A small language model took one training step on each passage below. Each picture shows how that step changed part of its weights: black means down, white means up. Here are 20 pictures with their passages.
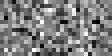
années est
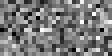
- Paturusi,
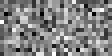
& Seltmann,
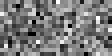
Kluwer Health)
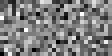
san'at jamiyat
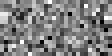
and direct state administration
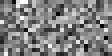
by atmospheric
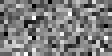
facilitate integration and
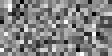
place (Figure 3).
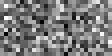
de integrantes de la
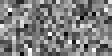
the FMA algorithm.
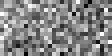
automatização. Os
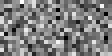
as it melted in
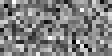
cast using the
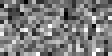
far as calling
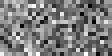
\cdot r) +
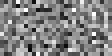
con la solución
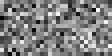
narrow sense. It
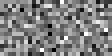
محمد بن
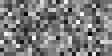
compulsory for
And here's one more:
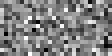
балл, при
